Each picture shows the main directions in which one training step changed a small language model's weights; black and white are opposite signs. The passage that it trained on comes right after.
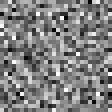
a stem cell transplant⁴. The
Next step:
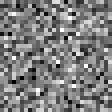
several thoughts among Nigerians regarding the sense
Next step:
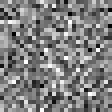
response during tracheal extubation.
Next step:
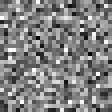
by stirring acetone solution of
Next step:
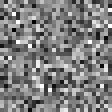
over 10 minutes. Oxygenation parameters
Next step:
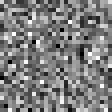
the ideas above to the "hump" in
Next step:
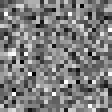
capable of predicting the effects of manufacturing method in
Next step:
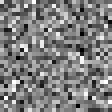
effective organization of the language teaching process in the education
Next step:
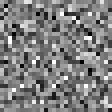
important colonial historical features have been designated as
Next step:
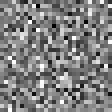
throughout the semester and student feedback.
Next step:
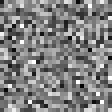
experiences. The consistently high scores across all dimensions
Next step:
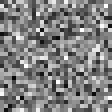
to evoke specific emotions and experiences. As
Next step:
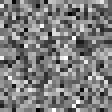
2. Analysis of the recent researches and
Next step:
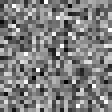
from 0.87 to 1.28 females per
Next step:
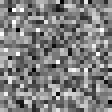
gestion d'une flotte de
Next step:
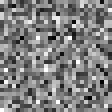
the base, narrowing to 0.8 mm
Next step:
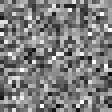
is FAST, which was up until recently
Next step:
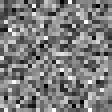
Challenge (Pérez *et
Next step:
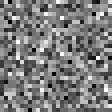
efficiency while minimising environmental impacts. Key
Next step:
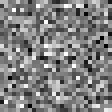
Bangladesh. Because of the
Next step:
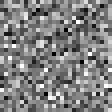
concerns of LGBTQ students. Some
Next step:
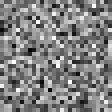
2 and 3, respectively, and is the
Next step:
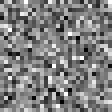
P. caribbeanensis
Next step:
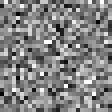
key factors in enhancing graduate competitiveness. The
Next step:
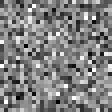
, I_b , and I_c over
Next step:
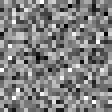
for a large number of paediatric brain
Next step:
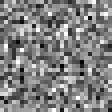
- As per user will scroll down it
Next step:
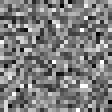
by Weibull's approach as shown in Table
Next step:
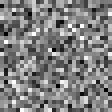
is needed to support the forensic
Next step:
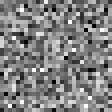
Tulsi leaves on hematological parameter of
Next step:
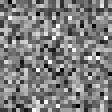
a huge gain in processing time.
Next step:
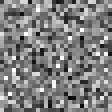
College, Tirunelveli,
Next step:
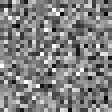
use case (UC5), specifically focusing on the
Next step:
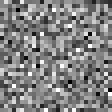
concept. Using the knowledge gained from the
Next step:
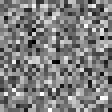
individual economic processes that can lead to both positive and
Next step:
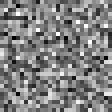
from home concept and explains its necessity in
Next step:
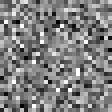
constant (the wavefunction) is linked directly to
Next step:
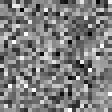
(4)$$ From this expression the unbalanced
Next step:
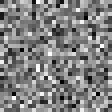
for the students to be at work leaves them with
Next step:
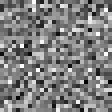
of the model is estimated using a test data
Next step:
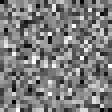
2023, the Hospital used 10 groups of
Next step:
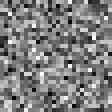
Peroxisomal proliferative
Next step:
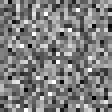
while women constitute 48.8% of the
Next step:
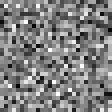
Society, 5.0 Society and 5.0
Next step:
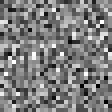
as Apache Tika and
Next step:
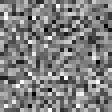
then upgraded according to the corresponding
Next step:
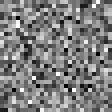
treatment along with control arranged in a randomized
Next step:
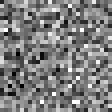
MQTT or Apache Kafka
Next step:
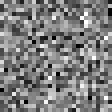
in the classroom who can monitor students' actions and
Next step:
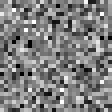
The separated system description of the nominal
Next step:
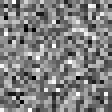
whereas the dashed line is the
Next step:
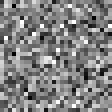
decrease in rotational velocity (spin) would
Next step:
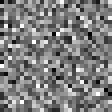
accurately filled. Data was presented and analyzed by
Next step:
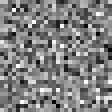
decreasing. The data related to this is shown in
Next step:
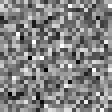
to *Onchocerca
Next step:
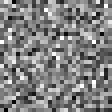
five types follows a Bell Curve.
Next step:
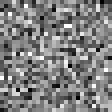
router buffer. Overloaded communication links or
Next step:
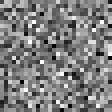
self-concept is a risk factor for
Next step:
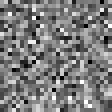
97.67%, this performance is superior and it
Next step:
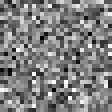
and sales tracking and it is therefore a
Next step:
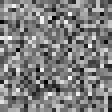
considering nitrate level, significant contamination were found among
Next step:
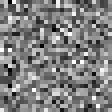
better patient outcomes and without the need for skin
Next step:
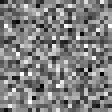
Image Uniformity Ratio RMSE
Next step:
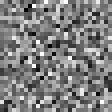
national territory and would subsequently evolve
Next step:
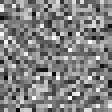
to make advances on the study of this
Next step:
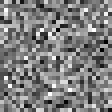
Numbers Assume that $\alpha
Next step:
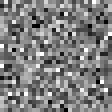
be precisely determined, relative comparisons can
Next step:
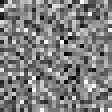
be the regions mentioned above, which have low food
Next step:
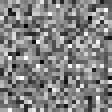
greenhouse gas emissions. Finally, practicalities of
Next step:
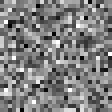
- 1926 mid-September,
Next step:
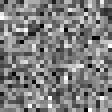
by Bjerrum's half integral
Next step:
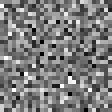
rate the satisfaction of the apps you used?
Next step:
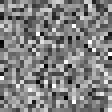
cultures, with the performance of productive
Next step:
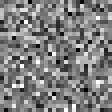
Citation: Sirbu, R.
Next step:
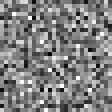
from the second measurement. Fig. 21:
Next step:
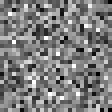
living rooms, floor level, and building
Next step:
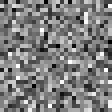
et al they found statistical positive correlation between DM
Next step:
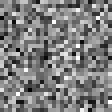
BP generated by applying the global eustatic
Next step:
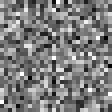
been found in numerous environmental and human samples, their
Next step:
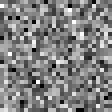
The use of marketing methods and tools for promoting
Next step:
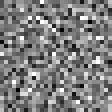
Implications*, *Journal of Management Studies*,
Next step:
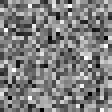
the zone. Diverse and abundant
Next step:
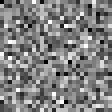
complexes indicate a square-planar
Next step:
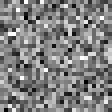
condition. When all condition is good the motor will
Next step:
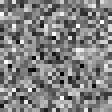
exam, finding decreased sensation in the lateral
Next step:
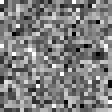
m Mass of fuel N_e Brake
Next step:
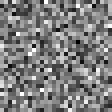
general approaches for designing NCSs. these are
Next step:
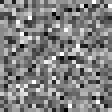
in OECD countries, emissions embodied
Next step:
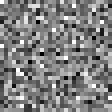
breathlessness. She underwent
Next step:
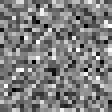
of Education Warri? Table 3:
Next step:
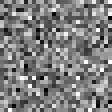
in 2022. However, as in the case of
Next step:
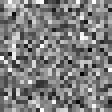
In embryos between 18 and 21 years
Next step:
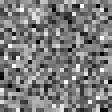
a demulsifier, it can be
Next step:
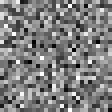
under control (0 mM NaCl) or
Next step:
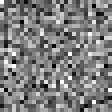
fulfil the mandatory requirements and only 44 %
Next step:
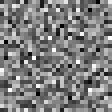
design. Improved Ti Alloys for
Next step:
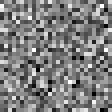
of the different models. Finally, we have designed
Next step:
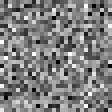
I don’t know what is happening in
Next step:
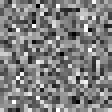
The appearance of brown colour is due
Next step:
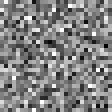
C – Dwarf Scrub
